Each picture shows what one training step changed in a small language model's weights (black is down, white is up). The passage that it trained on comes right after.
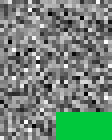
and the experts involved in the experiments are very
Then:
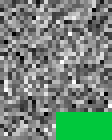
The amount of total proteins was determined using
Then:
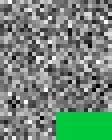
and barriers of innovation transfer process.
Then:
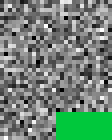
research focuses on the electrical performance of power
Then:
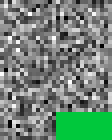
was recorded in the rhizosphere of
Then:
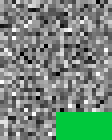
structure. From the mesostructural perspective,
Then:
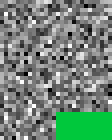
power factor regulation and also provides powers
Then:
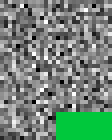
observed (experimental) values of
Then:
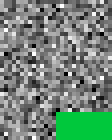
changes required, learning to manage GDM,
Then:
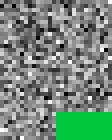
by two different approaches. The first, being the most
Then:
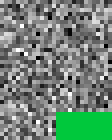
Visual culture scholars have described the
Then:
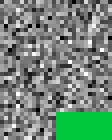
References - [1] Bakke,
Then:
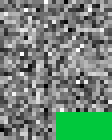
study, Kundalini Yoga has
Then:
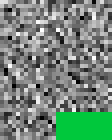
An advance report is drawn up by the
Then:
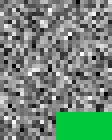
facilitating more sophisticated analysis. The article
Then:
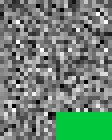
nitrate solution, and the resulting
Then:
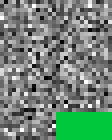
table. Figure SM1 details the main elements of
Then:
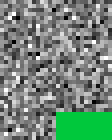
(2)$$ where A_{face} represents the top
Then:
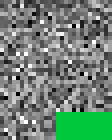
with suitable optics and signal conditioning to capture the
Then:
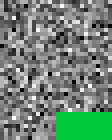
prevention.^[5] Indonesia
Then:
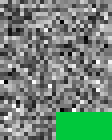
torque ripple of DFIG
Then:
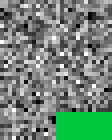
vicinity, vibrations of
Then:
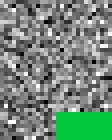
sector, specifically Higher Learning Institutions
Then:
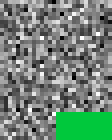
potential. Keywords: Association
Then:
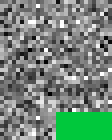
qualified specialists in their professional career. For
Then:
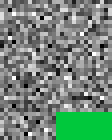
(29.3%) Chemotherapy
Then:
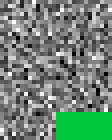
People supported Funding CS6 South
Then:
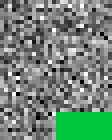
of Cooked Meat Product
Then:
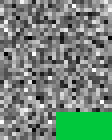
filled, and unrestored teeth
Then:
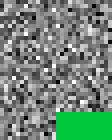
pulmonary function test which requires a
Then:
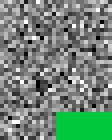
ease of cultivation and its highly
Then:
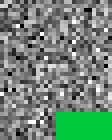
A Study of IOH Outlets
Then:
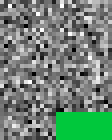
who are already on antimicrobials which
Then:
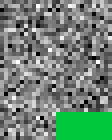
bilious emesis should not exclude
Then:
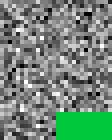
nano-scale structures with several surface-active
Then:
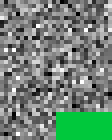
of the liquid plastic threads the
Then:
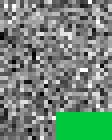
which is *LUBER JURDIL*
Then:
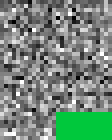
understood not only as changing the language,
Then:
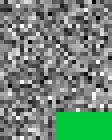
and mentor. This explains why the
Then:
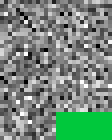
could also increase with the amount of data. After a
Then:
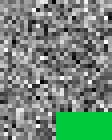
and work-flow and how recent development in
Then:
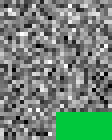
too early to guess their practical relevance
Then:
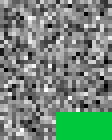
Solvent. Styrene.
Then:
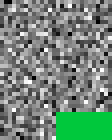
7. Panahandeh et al.
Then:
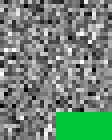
Itemutility list (P), the list
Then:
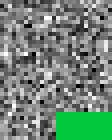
acid solution is markedly altered due to
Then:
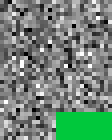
with the methodology This deliverable is a preparatory
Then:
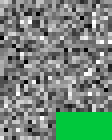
let \mathbf{T}_i be sets of
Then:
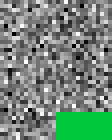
children (AOR = 4.55; $p
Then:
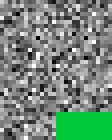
is consistent with a remark made by [7].
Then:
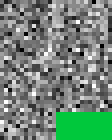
of σ^2 [4] in model
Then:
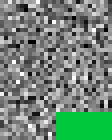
wider national energy systems' strategic planning and
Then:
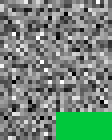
objects All objects in this series are for educational
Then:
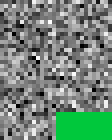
of possible herbal efficacy was made by
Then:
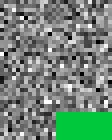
use of smart grids, various algorithms have
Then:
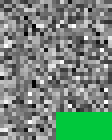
user selects the CS 2. The user
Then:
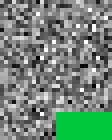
is provided. This is the first study of the
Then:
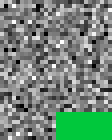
Lastly, the type of crowds
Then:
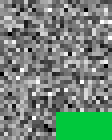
prohibits the transfer of data arrays to
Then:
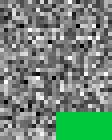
old male patient reported with Ellis class 3
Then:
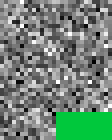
metadata standard and curation workflow benefit all end
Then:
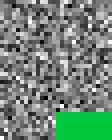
free trade contributes significantly to structural violence –
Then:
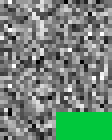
and water management), the quality of water (land
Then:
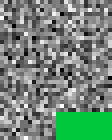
a syndrome caused by
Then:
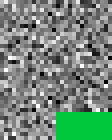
approximately 30-35 of us at the
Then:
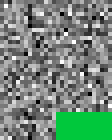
magazines, inaugural
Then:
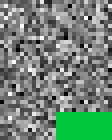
none"> CR technology. SS concept.
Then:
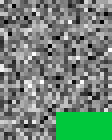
who met the criteria were randomly selected using simple random
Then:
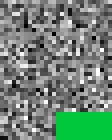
a recyclable corrugated
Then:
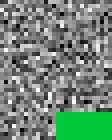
significance (ASCUS) & Atypical
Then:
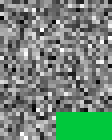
mean percentage recoveries were 102.5%
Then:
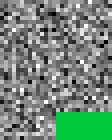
and Mahajan (2001) reported
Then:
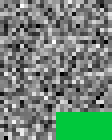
accept that my partner is a gay, very
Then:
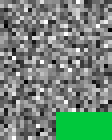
the horn, a booster is usually
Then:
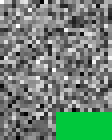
and workshops focused on instrument analysis, design
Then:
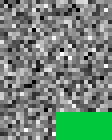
quickly changing as, for example,
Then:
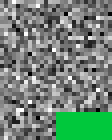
the beauty and grooming
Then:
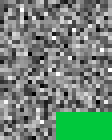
for Maxwellian interactions. Considering
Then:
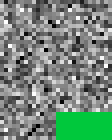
cloud security is a vital highway, and if
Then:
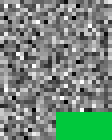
velocity vs mean pore
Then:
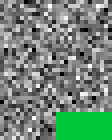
variation with time. The data is used to
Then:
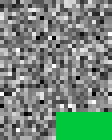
from Table 3. For instance, if the
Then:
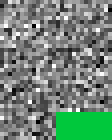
Boltzmann transport equation which seems
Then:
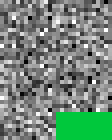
optical centres is 5.508 mm,
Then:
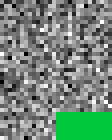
of Research and Reflection in Educational
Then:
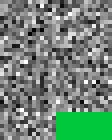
fertile age. Gómez et
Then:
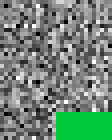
of lead ion were varied to optimization lead
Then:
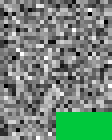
from China increased by 71 percent, those from
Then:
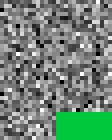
learning models and other published works. As our proposed
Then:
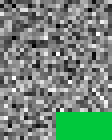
by eliminating driving to the
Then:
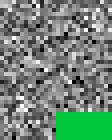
largest and most complex cities in the
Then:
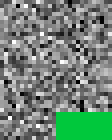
achieved a reasonable level of maturity to enhance and
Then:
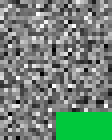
environments and classroom structures affect student learning and
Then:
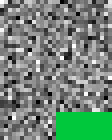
of the Samarkand Regional
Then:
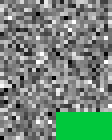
device is related to Fourier Transforms of
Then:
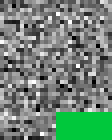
low scores on all socioemotional
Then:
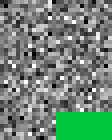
where he emphasizes the importance of mutual
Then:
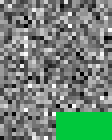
teacher (12) p factor association with
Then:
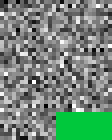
based on information provided by environmental agents, while the
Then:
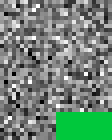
married within the village. My aim
